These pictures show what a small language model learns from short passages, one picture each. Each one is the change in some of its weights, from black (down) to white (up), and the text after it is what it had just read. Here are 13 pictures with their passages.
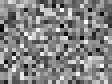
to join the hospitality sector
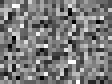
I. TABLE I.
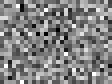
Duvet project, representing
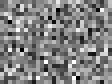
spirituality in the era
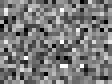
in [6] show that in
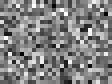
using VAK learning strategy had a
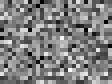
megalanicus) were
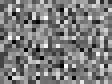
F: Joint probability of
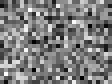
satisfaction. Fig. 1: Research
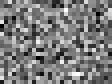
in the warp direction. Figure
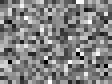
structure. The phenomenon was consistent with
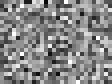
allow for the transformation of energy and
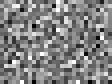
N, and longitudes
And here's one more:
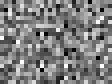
prevalence of DM is reported to
